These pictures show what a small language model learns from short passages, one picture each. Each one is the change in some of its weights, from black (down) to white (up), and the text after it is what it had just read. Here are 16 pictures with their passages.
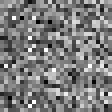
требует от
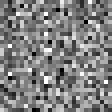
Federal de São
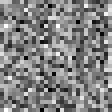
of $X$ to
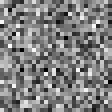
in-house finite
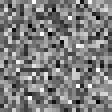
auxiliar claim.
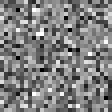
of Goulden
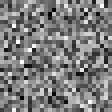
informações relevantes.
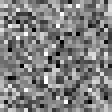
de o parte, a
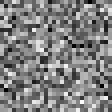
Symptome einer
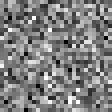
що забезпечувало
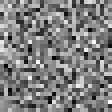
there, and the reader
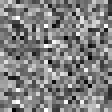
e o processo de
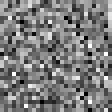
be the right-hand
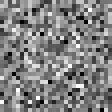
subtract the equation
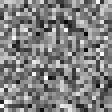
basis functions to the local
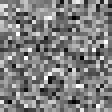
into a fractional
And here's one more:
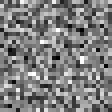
substantially the
